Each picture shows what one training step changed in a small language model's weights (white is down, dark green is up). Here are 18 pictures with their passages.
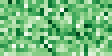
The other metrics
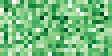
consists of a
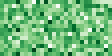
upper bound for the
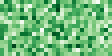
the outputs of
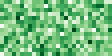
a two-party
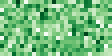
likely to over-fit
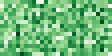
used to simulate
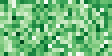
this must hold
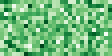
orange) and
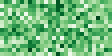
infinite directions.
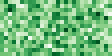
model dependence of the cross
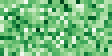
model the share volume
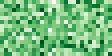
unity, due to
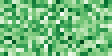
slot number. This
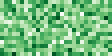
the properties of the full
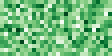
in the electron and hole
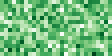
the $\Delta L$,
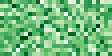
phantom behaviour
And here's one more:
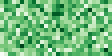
behavior of these systems.
